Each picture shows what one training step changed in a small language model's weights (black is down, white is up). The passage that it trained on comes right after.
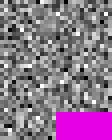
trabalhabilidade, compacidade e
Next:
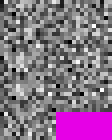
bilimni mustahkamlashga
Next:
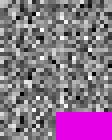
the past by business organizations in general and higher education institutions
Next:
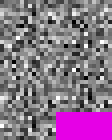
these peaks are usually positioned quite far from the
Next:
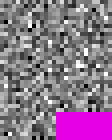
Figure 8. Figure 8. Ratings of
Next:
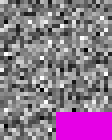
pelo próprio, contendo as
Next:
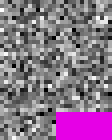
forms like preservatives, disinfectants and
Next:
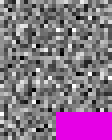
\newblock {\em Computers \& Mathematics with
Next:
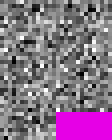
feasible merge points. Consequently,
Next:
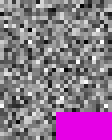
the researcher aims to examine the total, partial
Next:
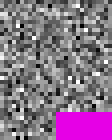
calculate geometrical nonlinearities of
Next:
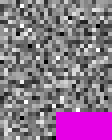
## Keywords User interface,
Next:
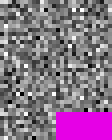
situate NBS within a larger ontological
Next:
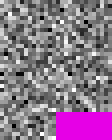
polyphenols from grape
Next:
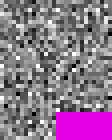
this case. This heuristic argument clearly indicates
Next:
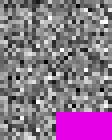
formation chain including the non uniformity and the
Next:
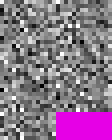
Su conocimiento de sí mismo es
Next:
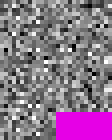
and assembly mechanisms along K fertilizer
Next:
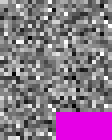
digital commons, borrowing from diverse theoretical
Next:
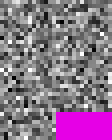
государств. *The caucasus
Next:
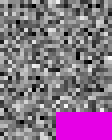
A deficiency in a settled
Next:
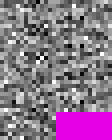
on architectural authenticity, public
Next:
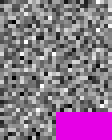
durch ein Dossier des BMBF
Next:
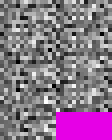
\bibliography{bibliography} \end{document}
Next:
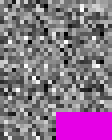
for future references. The roots materials
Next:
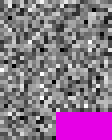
muvaffaq bo'lgan. Bundan
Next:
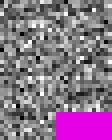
of weightlifting. A promising direction for
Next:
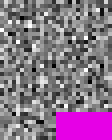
lower courts in interpreting the law.
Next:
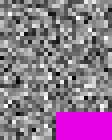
the RDA work and directions on data sharing
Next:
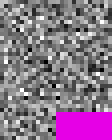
as continuous kinematic ``heating'' of the
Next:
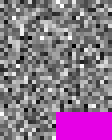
information align with those in fingerprint
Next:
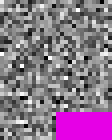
предлагать средний путь,
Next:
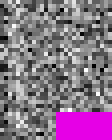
of the park, it appeared that they
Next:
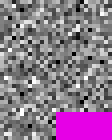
Narang et al., 2014; Chang et
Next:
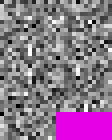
оценки знаний учащихся.
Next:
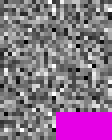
Also some of the moduli fields can avoid
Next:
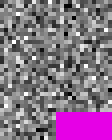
component seeks to link local actors as a strategy
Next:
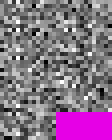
direta ou indireta.
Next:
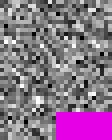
especializada– de comprobar la
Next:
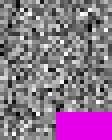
tracking performance. The measured $r\phi$
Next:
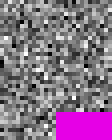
dynamical differences from all other galaxies. **Galactic
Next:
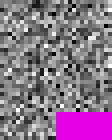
tuna larvae in relation to physical
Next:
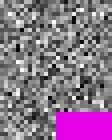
in Model III was caused simply by comparing
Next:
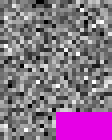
on-line e software, introduziu a
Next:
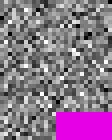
which results in a total of 6 simulations (since
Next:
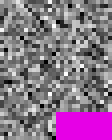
enjoying. Creation of Design
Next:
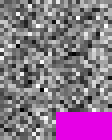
тадбиркорлик фаолиятидан
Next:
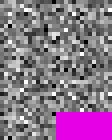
for the live imaging of the interactions of cells on
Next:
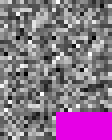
of "neutralized" dipoles made of
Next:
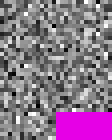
buxgalteriya hisobining asosiy
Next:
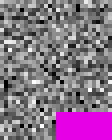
Regression; Marketing Strategy;
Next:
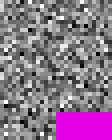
design and execution are essential to successful mining operations.
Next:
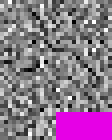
atomically. This marker represents a complete research
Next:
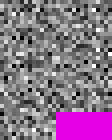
*Ther Adv Infect Dis.*
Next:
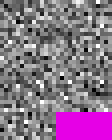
have to impose certain integrability conditions on the velocity
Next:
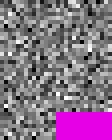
talabalarning aksariyat qismi
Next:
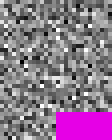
is in the regime with strong orbital selectivity near the
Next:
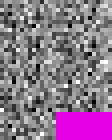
борилди. Беморларга
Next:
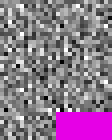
asos yaratadi. Maqolaning
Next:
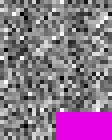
valores de los jóvenes y
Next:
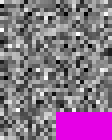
Ceppi, P., Klein,
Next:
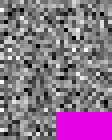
edi. Bugun ertalabdan
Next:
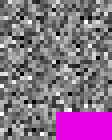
Marianne Hirsch'in
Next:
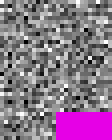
variability out of the total genetic variability
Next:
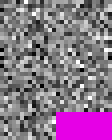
the SL interfaces. A model of the magnetic
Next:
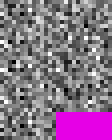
трансформацію операційних
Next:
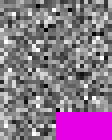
without words and without intellectual accompaniment
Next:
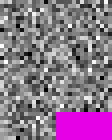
47% have 3 – 10 years of experience,
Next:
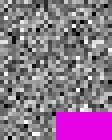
and becomes localized close to the center of the gap
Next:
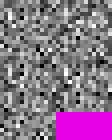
National Digital Economy Policy and
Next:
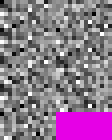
правовим засобом охорони
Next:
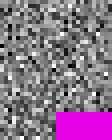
turns out that the upper limits on $\xi
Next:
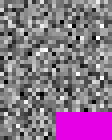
constants have been done by Uzan
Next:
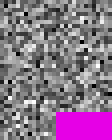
would like to stress that due to perspective of
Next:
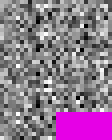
с клиентами, создание
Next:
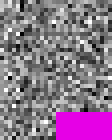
2.4 times longer than wide; body length in
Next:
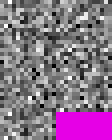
volume of droplets directly. The diameter
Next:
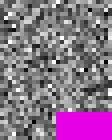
of adding zircon to clay
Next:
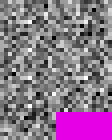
the consortium's governance**
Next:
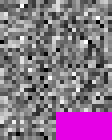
the true flow. Finally, we examine the mapping
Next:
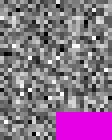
potrebe i inkluzivno
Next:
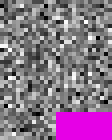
etil spirtida eritib
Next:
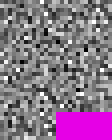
market making model and look into the difference of optimal strategies
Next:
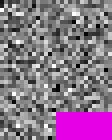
The PON wavelength plan and launch power are
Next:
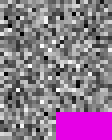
18]. One of the studies carried out in 2013 showed
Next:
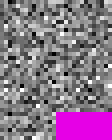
a força de trabalho certa para
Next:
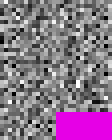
é o homem que aceita o sistema,
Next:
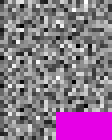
соответствие. Анализ
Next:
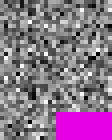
for nature*, in which nature is regarded as having
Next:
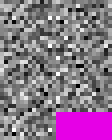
KBr para o Solo Franco
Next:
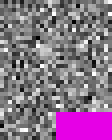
momentum weight. From a field theory perspective, additional
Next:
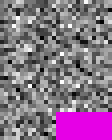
to'g'risidagi; - taraflarning
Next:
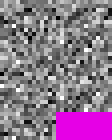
going from the most relevant to the least relevant,
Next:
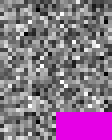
the quintessence field becomes more and more important
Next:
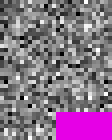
Macbeth concerning his changing
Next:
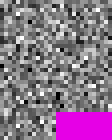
Si-NC devices that experienced one minute
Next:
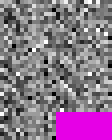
hal etishda kuch ishlatish va
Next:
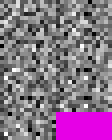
opportunities to develop new materials and processes that may reduce our
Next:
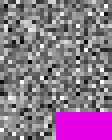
Aʲ 4: End For 5: Do
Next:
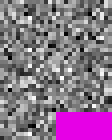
secretly providing this ``fused
